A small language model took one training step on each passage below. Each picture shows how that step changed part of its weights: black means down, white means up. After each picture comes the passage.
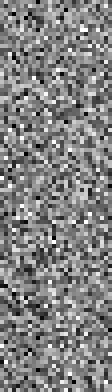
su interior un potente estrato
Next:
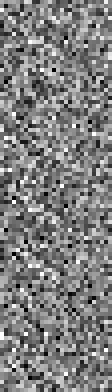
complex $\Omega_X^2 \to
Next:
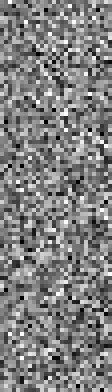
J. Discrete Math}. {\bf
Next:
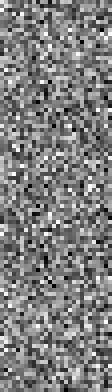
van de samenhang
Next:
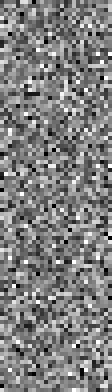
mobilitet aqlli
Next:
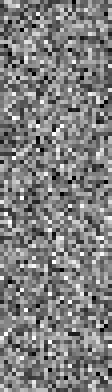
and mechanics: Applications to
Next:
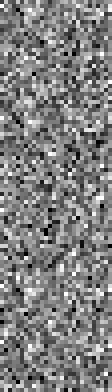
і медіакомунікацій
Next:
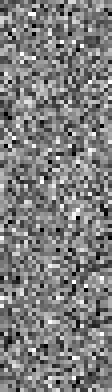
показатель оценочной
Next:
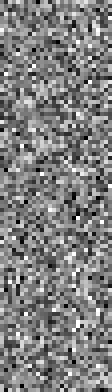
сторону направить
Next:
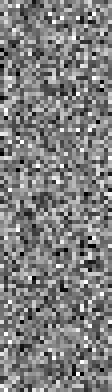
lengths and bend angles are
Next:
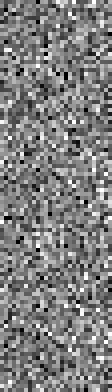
ve Calhoun'un
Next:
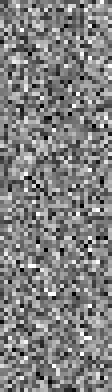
ending the introduction, we give the
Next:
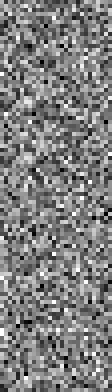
και ασφάλεια της
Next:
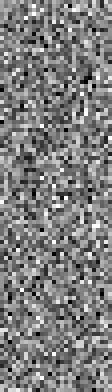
effective upper bounds for the
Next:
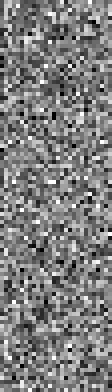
the tests, the band size is
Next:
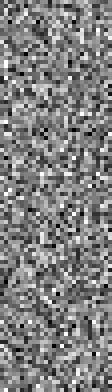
Graduando em Ciências
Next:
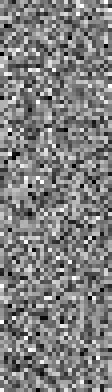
la práctica educativa
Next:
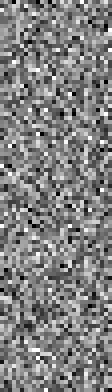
$$\text{Panjang kelas
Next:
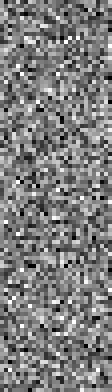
order of the error of FMM for
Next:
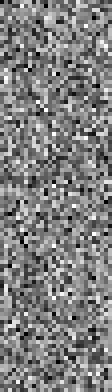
La *sensibilidad*
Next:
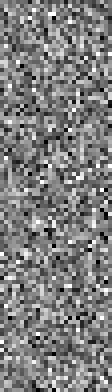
bem, Bibbo? -
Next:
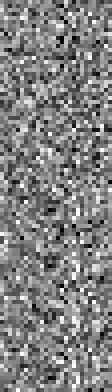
складнику протидії
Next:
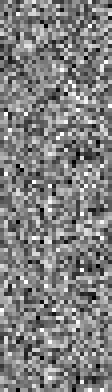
касаллиги деб
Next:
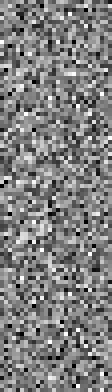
і розпочинається
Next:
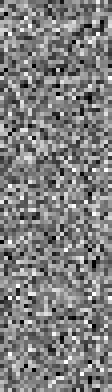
are clearly pairwise disjoint sets of
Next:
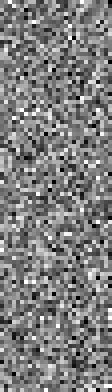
necha tarkiblarni o‘z
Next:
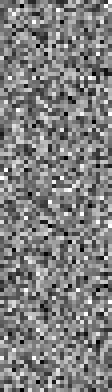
cual no se encuentra
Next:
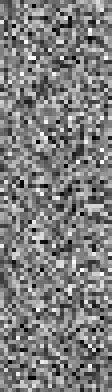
representing elements of the input
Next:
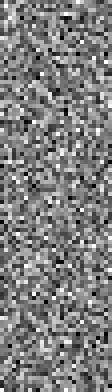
comunicare și
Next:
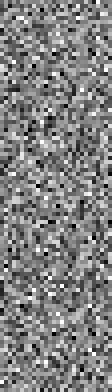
Betzavta, les
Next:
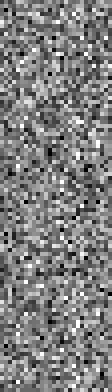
марковских процесса
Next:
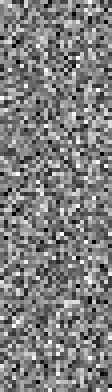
ich arbeite auch sehr
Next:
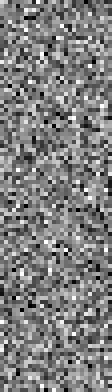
type $q_\varphi(\bar y)$
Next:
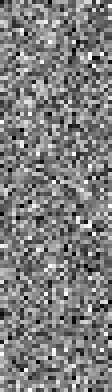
містять кластери і
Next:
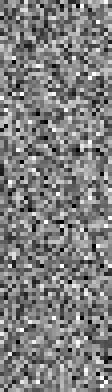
Proposition \ref{prop} yields
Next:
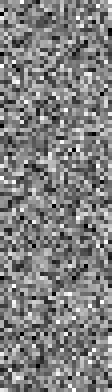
oxiri Aprel–may
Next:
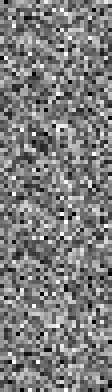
os preceitos da ética
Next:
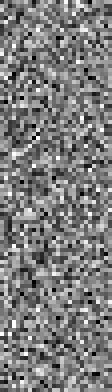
the vertical arrows are
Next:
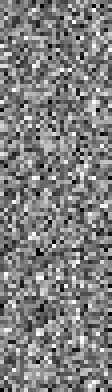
bahosini shakllantirish
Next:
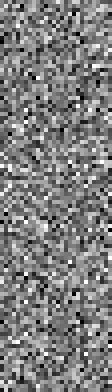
Nikonova str.,
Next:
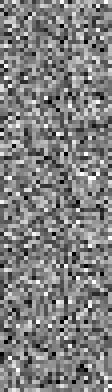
\Delta h} \right)^2.
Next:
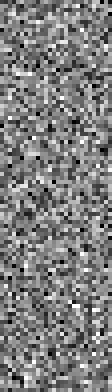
concepten uit RDA en
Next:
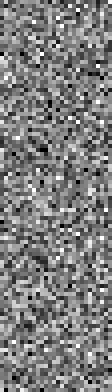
de sistema (ou seja,
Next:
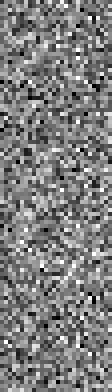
consider this identity when the system transforms
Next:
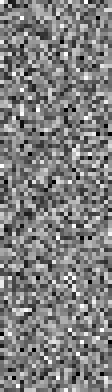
países relativos a 2016
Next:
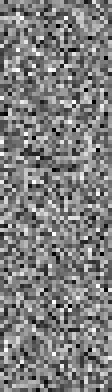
different links, respectively. We study
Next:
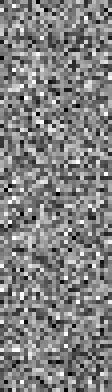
em sua totalidade. Como
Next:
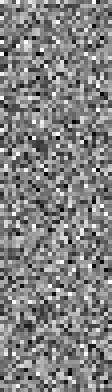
se veem desafiadas a
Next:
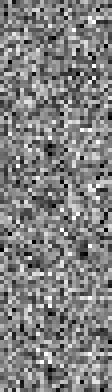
ва шулардан бири —
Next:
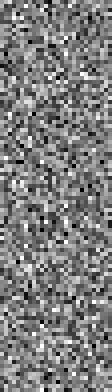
$FG^i$, these functions are
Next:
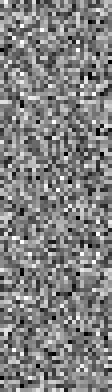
3.2 MEDIDAS
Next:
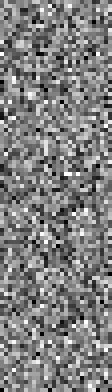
katta loyihalar
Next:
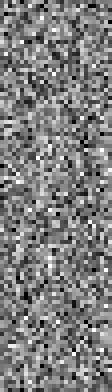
основных причин развития
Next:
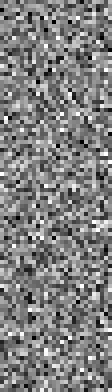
admet donc une structure
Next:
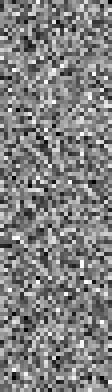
innovatsion faol
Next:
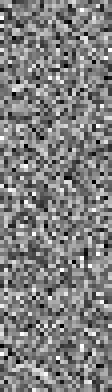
da cultura de segurança
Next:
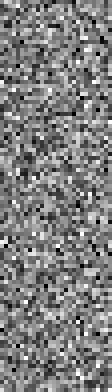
birinchidan, barcha
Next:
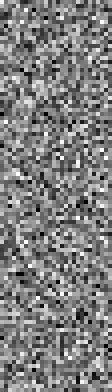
V_t^0$ is determined
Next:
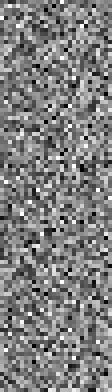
Old Babylonian
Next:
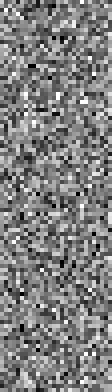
components of a Mustafin
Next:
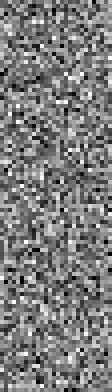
of Theorem C is conformal to one
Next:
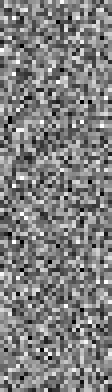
unitary equivalence between the Hilbert
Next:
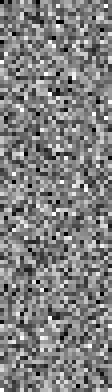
escribir; la Comunidad
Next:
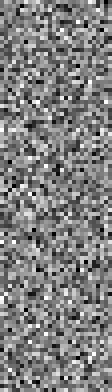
are \emph{separated} by
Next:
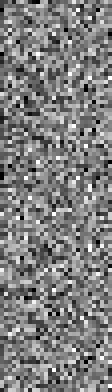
des clients Orange
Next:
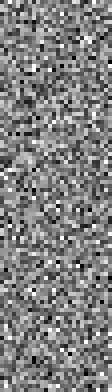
va qimmatbaxo
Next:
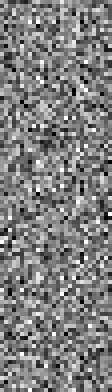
genealogical tree of the process
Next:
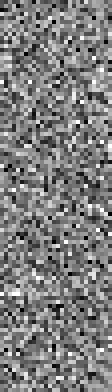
of plane motions. In order to
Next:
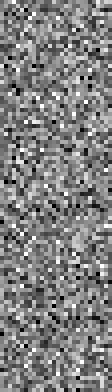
\circ \phi_{ij} =
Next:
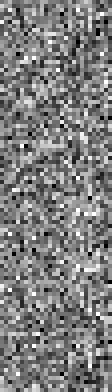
и статистики науки,
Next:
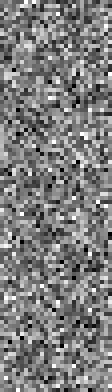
и сложных задач в
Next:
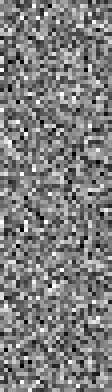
and symmetric with respect to $\langle
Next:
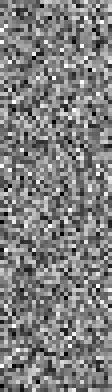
ile ilgili nicel bir
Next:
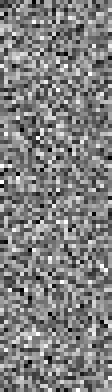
morte. De todo
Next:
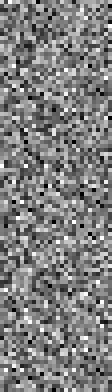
Suppose that $\pi_0\colon
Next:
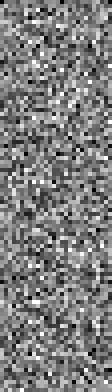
lo que invertir en la
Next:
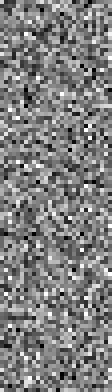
available train services
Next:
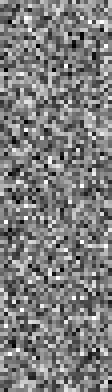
denote the natural $L$-projection of
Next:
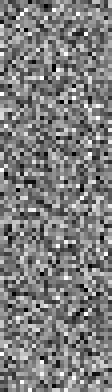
to the theory and practice of
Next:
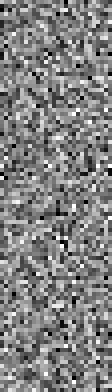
poezilor români
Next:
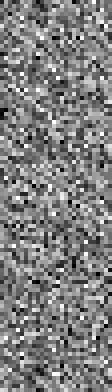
of extracurricular activities
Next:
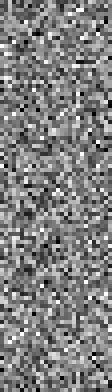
ên beşdariyê
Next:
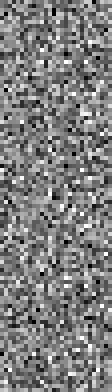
to give a complete characterization of the
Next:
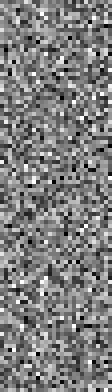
va Xonzoda, Amir
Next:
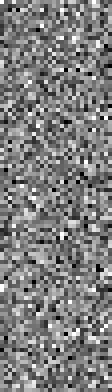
See Appendix C of
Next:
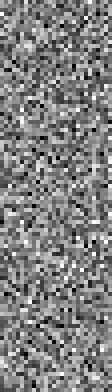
we conclude that there exists a sequence
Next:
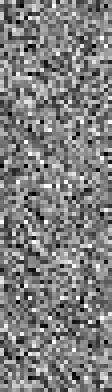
types $\mathfrak{m}$ and
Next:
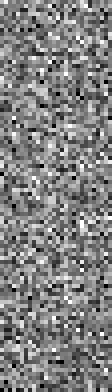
o'sadi. Juda
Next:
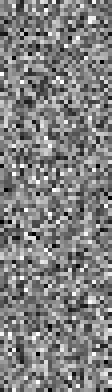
óz sanamızda
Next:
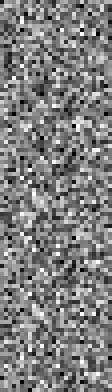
the base space of the basic
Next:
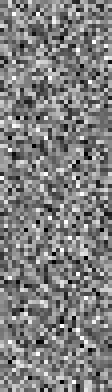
referentes por aquellos.
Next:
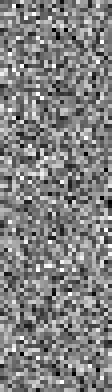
as it moves it sweeps out
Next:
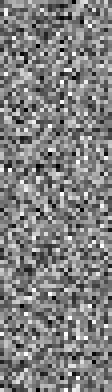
eficácia, duração,
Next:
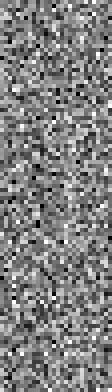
sufren discriminación por
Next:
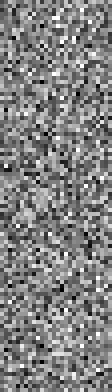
A partition of a positive integer
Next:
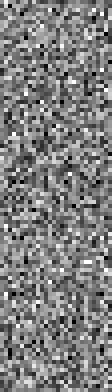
the legal regulation of the
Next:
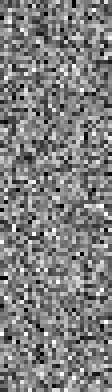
By the continuity of $\triangledown
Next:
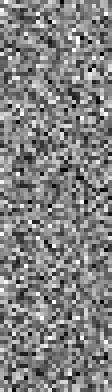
peserta didik di
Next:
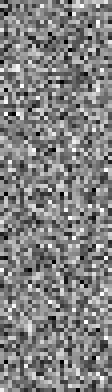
probability. \begin{remark}
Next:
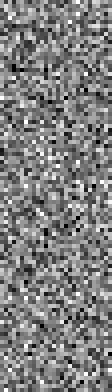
spectral sequence in section 4 of
